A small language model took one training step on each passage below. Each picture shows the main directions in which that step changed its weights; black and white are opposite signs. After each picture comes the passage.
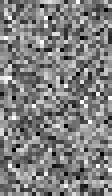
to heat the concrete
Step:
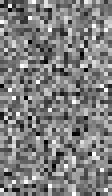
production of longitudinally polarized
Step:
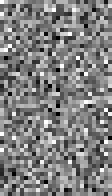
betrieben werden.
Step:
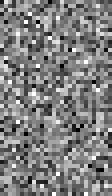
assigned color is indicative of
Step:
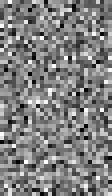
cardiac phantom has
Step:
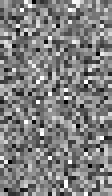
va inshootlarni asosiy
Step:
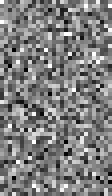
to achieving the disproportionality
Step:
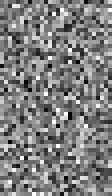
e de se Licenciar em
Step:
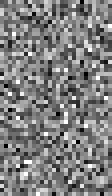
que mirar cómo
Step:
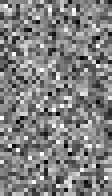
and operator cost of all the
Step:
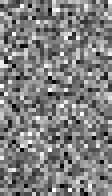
árboles para este 2019,
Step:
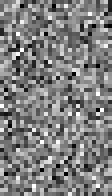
The features of this geometric configuration will
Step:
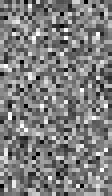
- Polietilennen turli
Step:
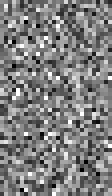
modalities if necessary and asks students
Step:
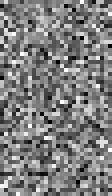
the Baudelaire
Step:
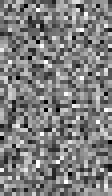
jadvali o'ta
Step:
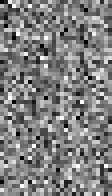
zones on blood agar plates
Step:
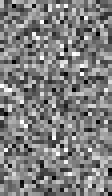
Together, this emphasizes
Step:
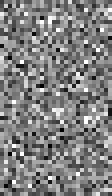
complement REDUCTOR,
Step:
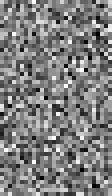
us that the journey of
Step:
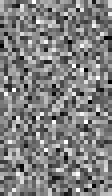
remark that the equivalence discussed above
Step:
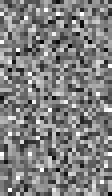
each $k_i$. This
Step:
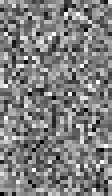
vertex and dipole operators that
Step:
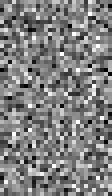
мүддет май
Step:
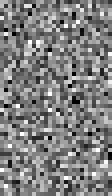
tadbirkorlik va
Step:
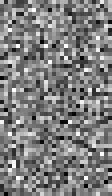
= \mathbf{emp}$ or
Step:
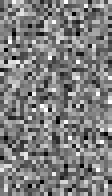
parameters as advanced debugging
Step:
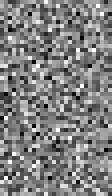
Stimme voll zu 8
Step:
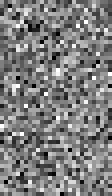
made by car. The literature now
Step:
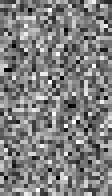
professional and institutional
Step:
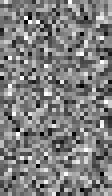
Abstract. Crop rotation of
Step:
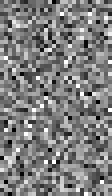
and Phase Estimation},
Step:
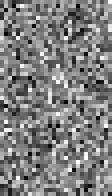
450 rpm. The suspension
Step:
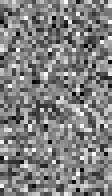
*Accounting in
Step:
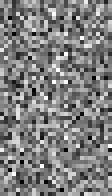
article, we analyzed the use of
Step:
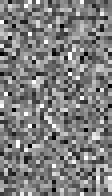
gain as a function of signal level.
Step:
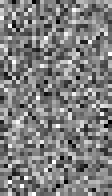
dos dados, gerenciando a
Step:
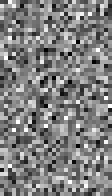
two drugs (one isolate
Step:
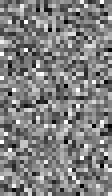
rugas na cara. Só
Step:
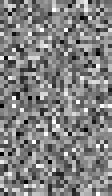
are characterized by a narrow
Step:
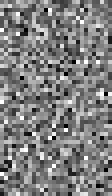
PR - R PR -
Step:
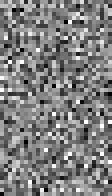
a Robert en la
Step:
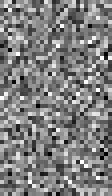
в фенотипическом
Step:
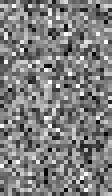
shown, the growth rate increases with the
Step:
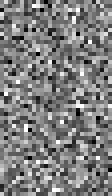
HAdV-5 LacZ
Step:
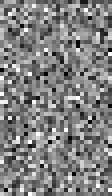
independent holon pockets, and
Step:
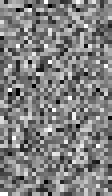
outreach materials such as
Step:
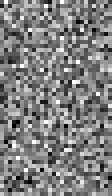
eller andre interessenters
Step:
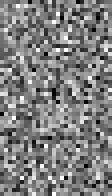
experiment demonstrate how well transfer learning and
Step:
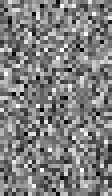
vaqtining uchdan bir
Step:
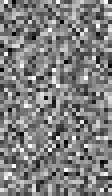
to see and know issues.
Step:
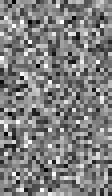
O‘zbekiston Respublikasi
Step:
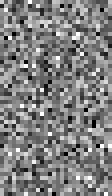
keluvchilarni kutish
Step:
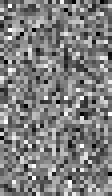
suv sarflari va
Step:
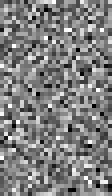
post-monsoon periods.
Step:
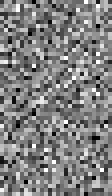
is it likely that nulls in
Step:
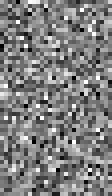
administered, to minimize this
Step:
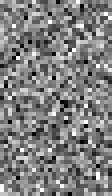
the distance to the galaxy, and
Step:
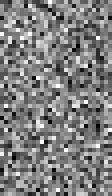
for the validation of the cation part
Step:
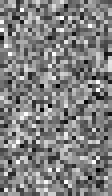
normalization constant which is determined by the
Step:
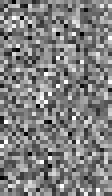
and analysis workflow. No LLM
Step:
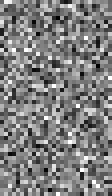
different stages of periodontitis
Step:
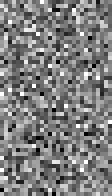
Structure Problem** We first considered
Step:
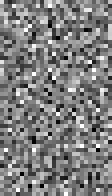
1). Table 1: Distribution according
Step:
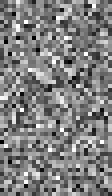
the second best-performing
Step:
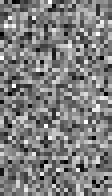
software for advanced analysis of
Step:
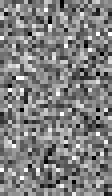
towards its object, which is
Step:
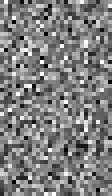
vulgaris*) in
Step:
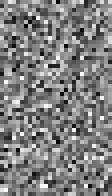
Galactic extinction or surface
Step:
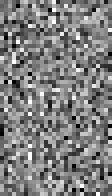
{\bibinfo {author} {\bibfnamefont
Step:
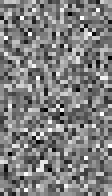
represent intermittent signals detected
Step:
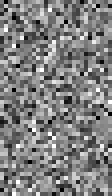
and Nigam 2022) but such studies
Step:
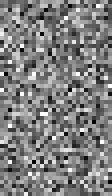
2D DFT for both $\left
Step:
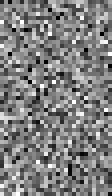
episcopului de
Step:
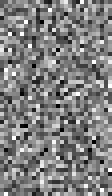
but this happiness didn't
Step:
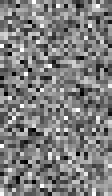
Visual communication research is called
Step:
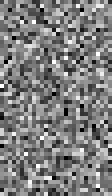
behavior (see the discussion in
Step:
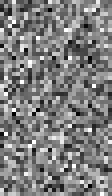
expected for realistic cosmic neutrino
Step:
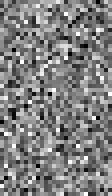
to the azimuthal distribution), while
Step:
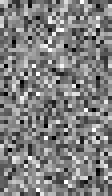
instrumental heritage of the
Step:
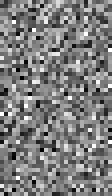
*CI* – Confidence
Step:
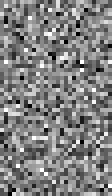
validation, L.K.,
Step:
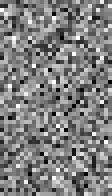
prediction of model S02s by
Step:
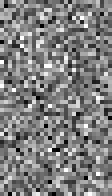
for which the linear and nonlinear terms
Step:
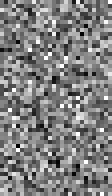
we enrolled 400 patients who had
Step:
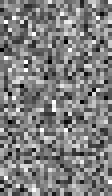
de résistance à la
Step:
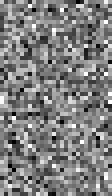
діяча отця
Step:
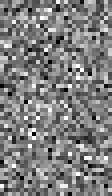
balki real bilim,
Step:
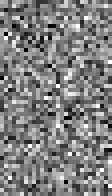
decays and estimate the size of the
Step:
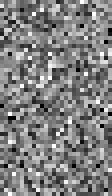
most of the interesting phenomena
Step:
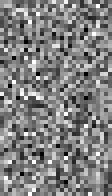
to'rt qatlamli
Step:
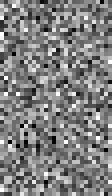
equation indicates the different relevant quantities to
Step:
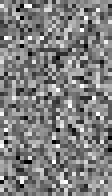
those of a Rayleigh distribution.
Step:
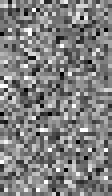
landscape and the total
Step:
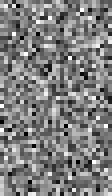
la inminencia, en el que
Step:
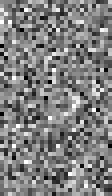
manner. Conversely, using
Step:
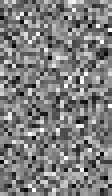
Comunidade.**, [S.
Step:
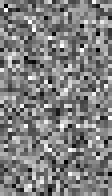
water bodies and assess water content in
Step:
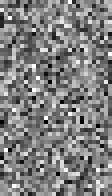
applicable. Data Availability
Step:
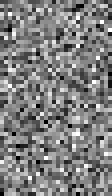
sayohat anchagina
